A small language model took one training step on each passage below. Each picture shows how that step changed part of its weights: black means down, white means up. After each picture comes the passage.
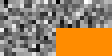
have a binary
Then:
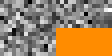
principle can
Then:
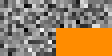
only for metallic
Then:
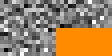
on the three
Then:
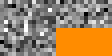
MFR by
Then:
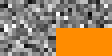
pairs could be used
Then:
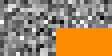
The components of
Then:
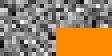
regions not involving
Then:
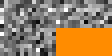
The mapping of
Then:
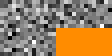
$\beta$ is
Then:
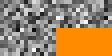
the values of the
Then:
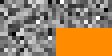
duality in
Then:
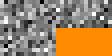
H \to
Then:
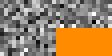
the growth cell,
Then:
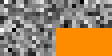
important for several
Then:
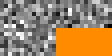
systems were developed
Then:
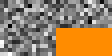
in the detector.
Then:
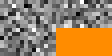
formula for the
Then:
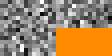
is fixed under
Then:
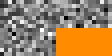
missing data is
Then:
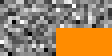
caused by
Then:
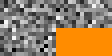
within the observed
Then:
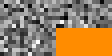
close relation with the
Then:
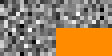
une los
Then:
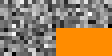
almost uniform
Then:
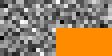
plasmas and the
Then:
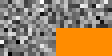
is loaded
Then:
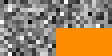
The experiments in
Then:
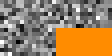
proper coverage.
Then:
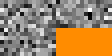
Appendix A, while
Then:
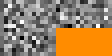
systems using classical
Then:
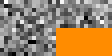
finite magnetic field,
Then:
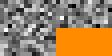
in this source.
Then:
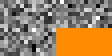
from the dual
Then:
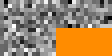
have metal
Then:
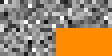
Mandic and
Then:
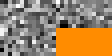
control. For each
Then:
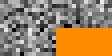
of $r >
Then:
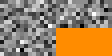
of session}
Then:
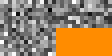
when they're
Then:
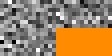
reduced by $\Delta
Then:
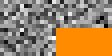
ozone data
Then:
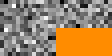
are not readily
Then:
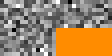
lack of linear
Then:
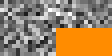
the National Institute
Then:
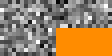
Lousto has
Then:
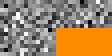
one has three main
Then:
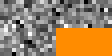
was reported recently
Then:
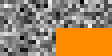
for various values of
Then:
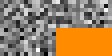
the extent of
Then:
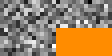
the initial vector
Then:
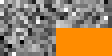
VR float
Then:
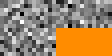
symmetry by solving
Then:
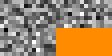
on them. Then
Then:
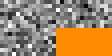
numerical result shows that
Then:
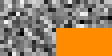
electric current}
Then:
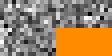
Thereby, while
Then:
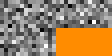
in the luminosity functions
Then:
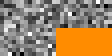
significant only in the
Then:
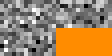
and relatively small
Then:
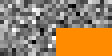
and this work,
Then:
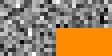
modeled to account
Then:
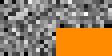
a sum of
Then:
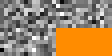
the analytical and
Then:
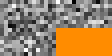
$\mathcal M$
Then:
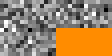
spectrum with a
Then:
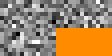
there is a set
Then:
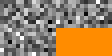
the tree is
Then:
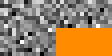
particle approaches the
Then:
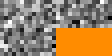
tools under
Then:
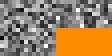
of the sideband
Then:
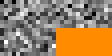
a design with a
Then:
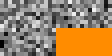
= 6); values
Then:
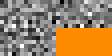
However, good
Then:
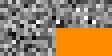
reveals a higher
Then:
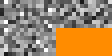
the net magnetic
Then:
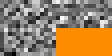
the modified dispersion
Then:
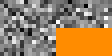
our formulation are
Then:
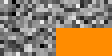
occupy the
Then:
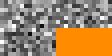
exist in a region
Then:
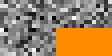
at an initial density
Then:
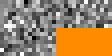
examples include polarization or
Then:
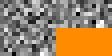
the region approaches the
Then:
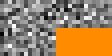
compatible with
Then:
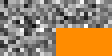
demonstrates superior
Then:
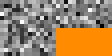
radius and density of
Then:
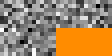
well as to a
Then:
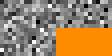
data is bounded
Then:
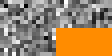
decreases linearly
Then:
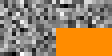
dust too large
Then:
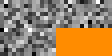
point is a
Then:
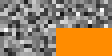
the noise parameters are
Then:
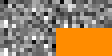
3.** Examples
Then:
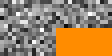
blue line is the
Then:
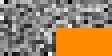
An important characteristic of
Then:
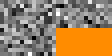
from real scalar field
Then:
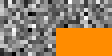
work, we have
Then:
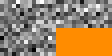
Both the
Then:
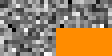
$x$ for
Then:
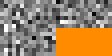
masses accurately
